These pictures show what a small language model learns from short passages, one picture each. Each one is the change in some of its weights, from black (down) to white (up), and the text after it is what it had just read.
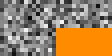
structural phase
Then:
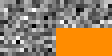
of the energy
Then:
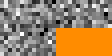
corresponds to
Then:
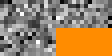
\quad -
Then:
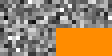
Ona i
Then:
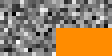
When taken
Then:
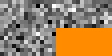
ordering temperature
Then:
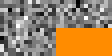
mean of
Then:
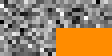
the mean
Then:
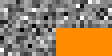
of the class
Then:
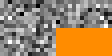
sifati va
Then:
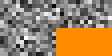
aspects of
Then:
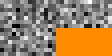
However, to
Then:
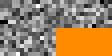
contribution from any
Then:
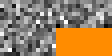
formation in the
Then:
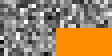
information contained
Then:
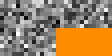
Rosman and
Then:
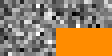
winding number
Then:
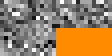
року і
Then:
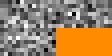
incremento por
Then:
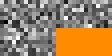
Our results are
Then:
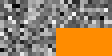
used, the
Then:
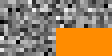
fit of the
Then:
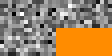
Then, two
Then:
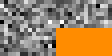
the value of
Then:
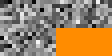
\vec y}
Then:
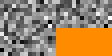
the local request
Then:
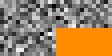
initialized with
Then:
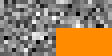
indium tin
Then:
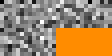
dengan variasi
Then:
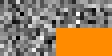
very large.
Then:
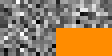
va optimal
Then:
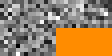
durante la
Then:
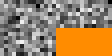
is created
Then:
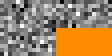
would be an
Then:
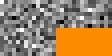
of child
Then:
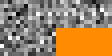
data. On
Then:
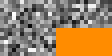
& CF
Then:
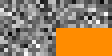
и актив
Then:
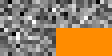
identidad y
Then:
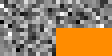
the entropy
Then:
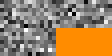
previous measurement
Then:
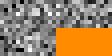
do IA G
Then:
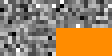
cerea un
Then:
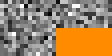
– caccia
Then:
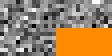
of the 8
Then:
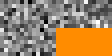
we have found
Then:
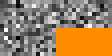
and Mehdi
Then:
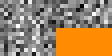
a connection
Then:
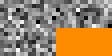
Frei &
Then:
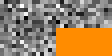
the determinant
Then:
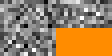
où la
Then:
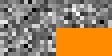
mass dependence of
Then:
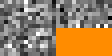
are not very
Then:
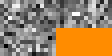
a partir de
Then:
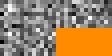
This allows
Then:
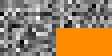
For example,
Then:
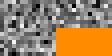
An exact solution
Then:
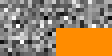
energy density can also
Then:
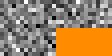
effective potential
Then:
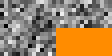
Since all the
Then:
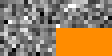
existence of
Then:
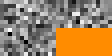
o resultado
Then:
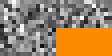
days, obtained
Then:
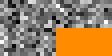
the UV
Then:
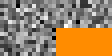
be updated
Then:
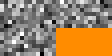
los productos
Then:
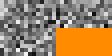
and it is
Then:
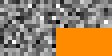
the ${\bf
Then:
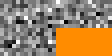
bunu bir
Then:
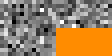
uniform field
